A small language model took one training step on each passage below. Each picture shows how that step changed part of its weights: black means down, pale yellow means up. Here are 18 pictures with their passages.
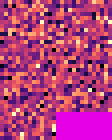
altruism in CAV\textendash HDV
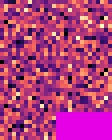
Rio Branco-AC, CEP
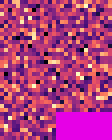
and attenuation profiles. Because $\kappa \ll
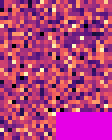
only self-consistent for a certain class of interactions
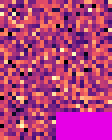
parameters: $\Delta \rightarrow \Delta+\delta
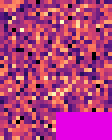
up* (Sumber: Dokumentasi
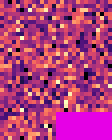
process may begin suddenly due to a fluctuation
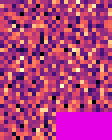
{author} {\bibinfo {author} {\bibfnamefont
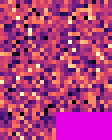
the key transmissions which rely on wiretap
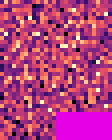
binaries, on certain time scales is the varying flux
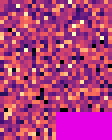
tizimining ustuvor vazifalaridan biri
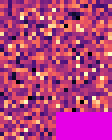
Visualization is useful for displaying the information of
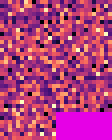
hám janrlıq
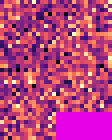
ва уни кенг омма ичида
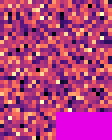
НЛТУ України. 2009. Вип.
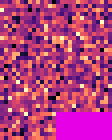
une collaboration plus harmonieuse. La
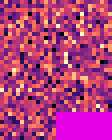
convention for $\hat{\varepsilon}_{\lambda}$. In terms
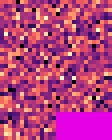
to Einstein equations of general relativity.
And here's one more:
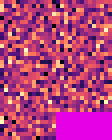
чиқиш тартиби аниқ
